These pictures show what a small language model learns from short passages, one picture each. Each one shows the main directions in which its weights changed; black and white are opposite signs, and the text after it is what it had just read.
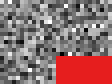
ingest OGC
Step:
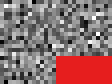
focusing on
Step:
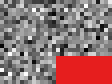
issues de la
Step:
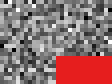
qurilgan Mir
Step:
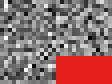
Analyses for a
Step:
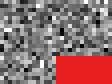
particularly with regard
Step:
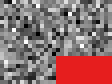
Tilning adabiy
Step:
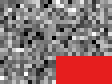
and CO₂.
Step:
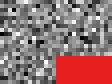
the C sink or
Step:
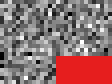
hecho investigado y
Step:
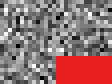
bosh vazir
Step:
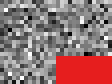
Development Goal
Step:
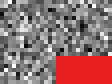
warning are only
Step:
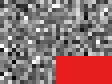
statics of the
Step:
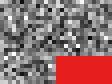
and interpretable,
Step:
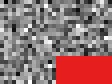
of a fabric
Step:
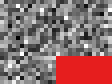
isso, imersos
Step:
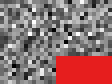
such as the texts
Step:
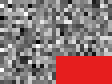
considerar fatores
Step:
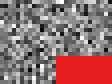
The editors have no
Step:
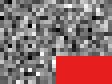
where poultry
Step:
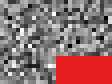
five indicators,
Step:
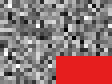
"ilgari ham
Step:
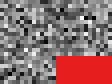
Retrieved from
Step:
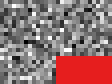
as an underground
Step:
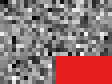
and the internal structure
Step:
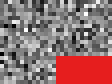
used feature vectors
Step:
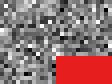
propagation neural
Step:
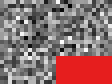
humeral length
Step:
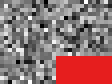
and antonymy
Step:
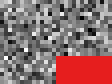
data to the internet
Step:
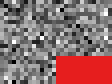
and collaborate on
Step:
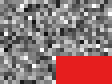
criteria for creating
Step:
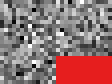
of Agricultural
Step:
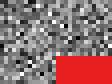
4e exhibited
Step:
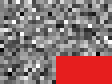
Beginn an.
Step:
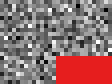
RRBD devices
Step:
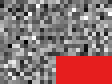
technologies [1,
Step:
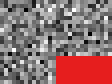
it also mentions the
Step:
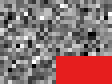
σ and the
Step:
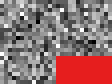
Estado e da
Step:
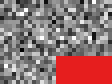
× PET
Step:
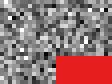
to tackle one of
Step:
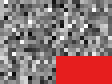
et le renvoi
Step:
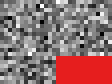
in different proportions
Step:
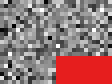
to 70 years)
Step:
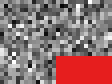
managing various
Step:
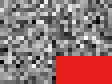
band, as shown
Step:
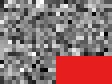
е критично
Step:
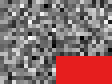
situación laboral
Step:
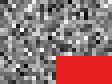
fault: - faults
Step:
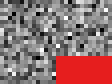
determine the strategy
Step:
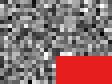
Fracture of
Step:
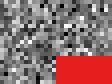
dasturi va
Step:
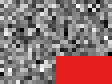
2), as well as
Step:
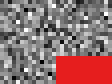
we propose a
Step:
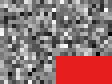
(Mack et al.,
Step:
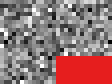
o classicismo
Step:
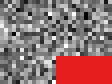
we have changed
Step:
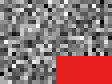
hóa theo
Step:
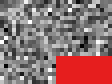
the shortage of
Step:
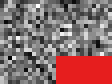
food formulations,
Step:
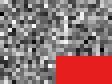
de una mejora
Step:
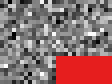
was also normal.
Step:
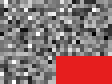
three phenological
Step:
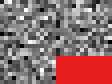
some of the brightest
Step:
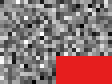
Instrument The researchers
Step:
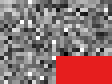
as compared to other
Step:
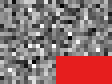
= 1$ and the
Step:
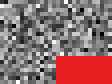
3. Split a
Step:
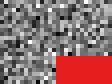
nilai ambang
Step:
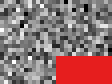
in OECTs is
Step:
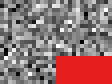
stands at an
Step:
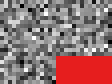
a much later
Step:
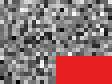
of g modes.
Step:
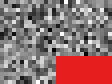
eder (Bk.
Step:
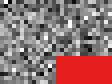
to store water on
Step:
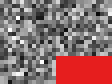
solar dryer
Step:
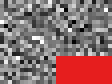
of geosynthetic
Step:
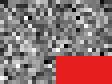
el maíz,
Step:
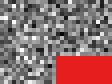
values and idea
